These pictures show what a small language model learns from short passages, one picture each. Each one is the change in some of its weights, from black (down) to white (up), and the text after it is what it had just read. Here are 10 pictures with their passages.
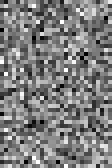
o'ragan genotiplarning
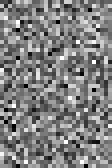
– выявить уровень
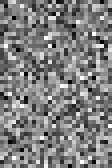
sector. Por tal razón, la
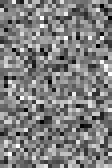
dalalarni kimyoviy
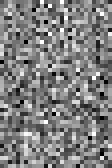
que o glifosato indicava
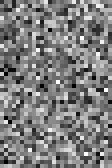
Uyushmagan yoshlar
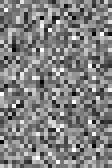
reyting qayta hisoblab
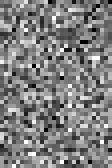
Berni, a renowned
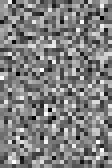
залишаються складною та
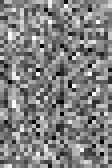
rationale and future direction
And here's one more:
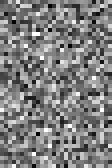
desteği Siyasi, Kamu
